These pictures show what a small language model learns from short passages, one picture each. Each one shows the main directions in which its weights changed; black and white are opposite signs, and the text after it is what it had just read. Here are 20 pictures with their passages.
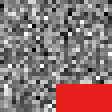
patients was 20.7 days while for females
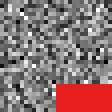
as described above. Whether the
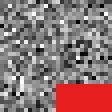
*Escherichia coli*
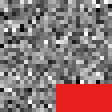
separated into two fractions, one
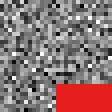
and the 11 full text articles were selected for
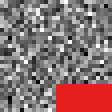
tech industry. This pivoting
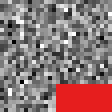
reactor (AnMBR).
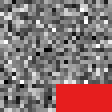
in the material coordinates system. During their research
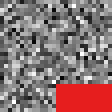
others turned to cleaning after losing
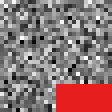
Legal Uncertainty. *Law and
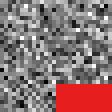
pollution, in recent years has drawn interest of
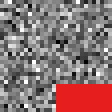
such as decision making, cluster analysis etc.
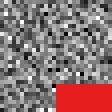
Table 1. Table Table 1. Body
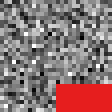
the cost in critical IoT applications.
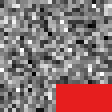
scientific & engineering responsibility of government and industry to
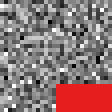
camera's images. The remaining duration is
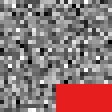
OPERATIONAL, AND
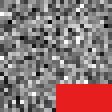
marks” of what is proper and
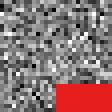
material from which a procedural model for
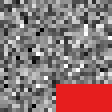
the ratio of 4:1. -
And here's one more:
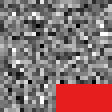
base synthesized polymer. The composition of the
